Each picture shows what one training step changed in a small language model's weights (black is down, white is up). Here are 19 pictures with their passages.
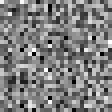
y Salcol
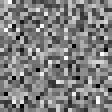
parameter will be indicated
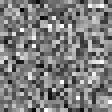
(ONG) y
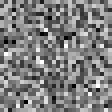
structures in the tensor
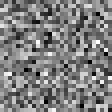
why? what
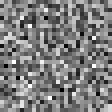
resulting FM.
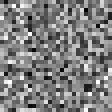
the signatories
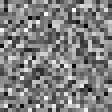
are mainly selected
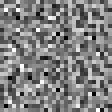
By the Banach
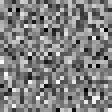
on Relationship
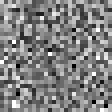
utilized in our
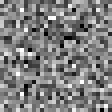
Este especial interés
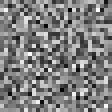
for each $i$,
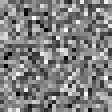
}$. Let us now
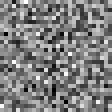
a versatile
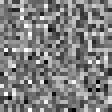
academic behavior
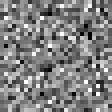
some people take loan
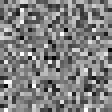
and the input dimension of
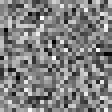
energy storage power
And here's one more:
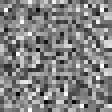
II delamination
